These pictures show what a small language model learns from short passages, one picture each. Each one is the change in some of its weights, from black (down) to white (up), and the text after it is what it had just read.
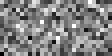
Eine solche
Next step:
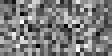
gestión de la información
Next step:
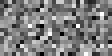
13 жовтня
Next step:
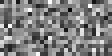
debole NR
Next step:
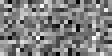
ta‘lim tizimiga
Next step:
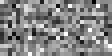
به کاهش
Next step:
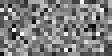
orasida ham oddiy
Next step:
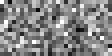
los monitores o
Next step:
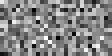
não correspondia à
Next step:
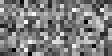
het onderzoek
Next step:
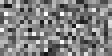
terpenuhi atau
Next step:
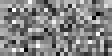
tal acontecimento
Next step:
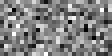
Sosyal etkinliklerin
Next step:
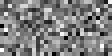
da mulher, as
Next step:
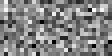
superstructure; class
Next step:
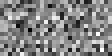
kelganda bu texnologiyalar
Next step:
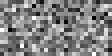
representou um
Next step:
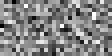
yang beraktivitas
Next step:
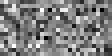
untuk sementara
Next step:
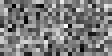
den Einfluss
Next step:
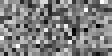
van Gulik TM
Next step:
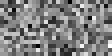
violență în
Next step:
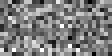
том числе и
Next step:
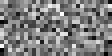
ancestors is
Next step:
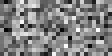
necesita de una
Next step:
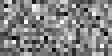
(сприяє розвитку
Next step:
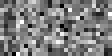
onder de oogen
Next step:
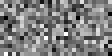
management* efektif
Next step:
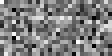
= 4 \times
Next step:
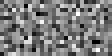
onde não aparecem
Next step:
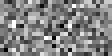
y se aseguró
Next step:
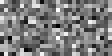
als grootste
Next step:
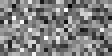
H., Klemm
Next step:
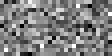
libro que está a
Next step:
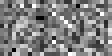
deze ook zijn
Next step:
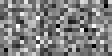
которые сводятся
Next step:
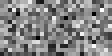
acontece com
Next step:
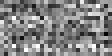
розвитку освітньої
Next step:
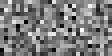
і поховання,
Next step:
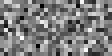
застосування стратегій
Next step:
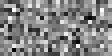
boshqa estetik xususiyatlarni
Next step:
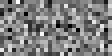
inson uchun asosiy mezon
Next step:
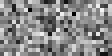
Yerga tushayotgan
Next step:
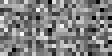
курса по
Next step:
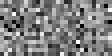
contribuição deste trabalho
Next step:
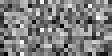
dvojčtem a
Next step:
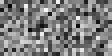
muhandislik va
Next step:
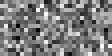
эса у ёки
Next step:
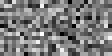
doston» kabi
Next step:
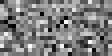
(4 heures
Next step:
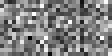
el uso de 4
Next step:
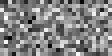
This edition marks
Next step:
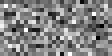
полное участие
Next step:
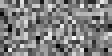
va ta'limiy
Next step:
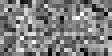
de hogere
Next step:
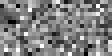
fază a procesului
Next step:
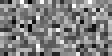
sich im menschlichen
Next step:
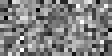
sesiuni de
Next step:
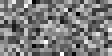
и навыков.
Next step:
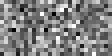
Es geht nicht um
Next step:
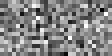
una enseñanza
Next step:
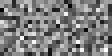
de reparação”
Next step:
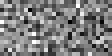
la qualité du
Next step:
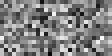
yılları ile son
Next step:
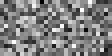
terikat dengan
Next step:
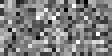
“Bank xizmatlari
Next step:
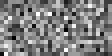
muallif matnini
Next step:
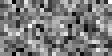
– ключові
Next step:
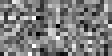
en eso ha
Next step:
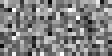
мала досвід використання
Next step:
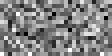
ha recopilado
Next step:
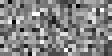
pudiese depender
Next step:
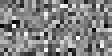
o'qituvchi shu
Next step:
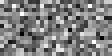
estudo é altamente
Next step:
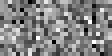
akhlak sebagai
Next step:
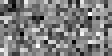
до корупції) професійних
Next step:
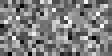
- Además, en
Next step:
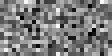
non Figura 1
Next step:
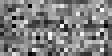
oz mamlakatlar
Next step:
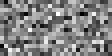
bertanya kepada
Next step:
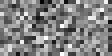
вчення, св.
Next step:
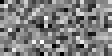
методистов, научных
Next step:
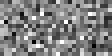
la calle.
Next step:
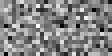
- Beneficioso
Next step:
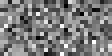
bugungi kunda
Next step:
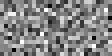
milliy sharoitga
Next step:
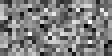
implique de se
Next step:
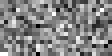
did va qulaylik
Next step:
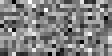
à ce que lui
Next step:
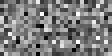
zamonaviy tadqiqotlar,
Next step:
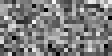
deshalb zur
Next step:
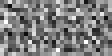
Berhasil 2
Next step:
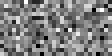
для международного
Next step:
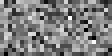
C'est pour cette
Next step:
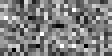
жизнь и труд
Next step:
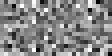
dipilih sebagai
